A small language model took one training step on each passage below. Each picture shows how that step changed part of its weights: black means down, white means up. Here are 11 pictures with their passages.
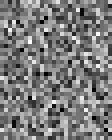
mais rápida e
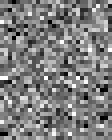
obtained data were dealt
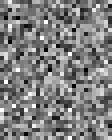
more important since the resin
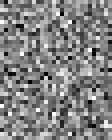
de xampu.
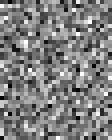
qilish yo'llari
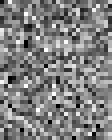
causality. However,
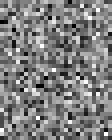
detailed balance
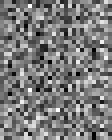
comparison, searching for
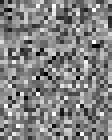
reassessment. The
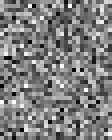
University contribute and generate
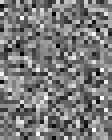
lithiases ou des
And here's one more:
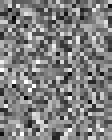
strongly increasing function of
